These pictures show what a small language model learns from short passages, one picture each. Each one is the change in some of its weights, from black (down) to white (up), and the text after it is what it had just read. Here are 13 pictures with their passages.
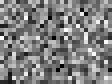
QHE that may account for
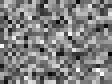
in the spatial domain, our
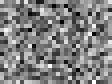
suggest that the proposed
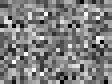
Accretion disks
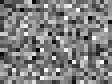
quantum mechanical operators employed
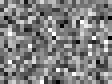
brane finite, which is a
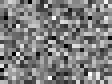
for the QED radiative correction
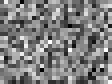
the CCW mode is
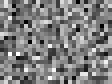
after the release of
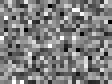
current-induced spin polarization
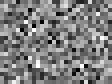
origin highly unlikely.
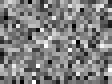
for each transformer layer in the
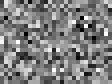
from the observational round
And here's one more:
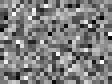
one can think about using
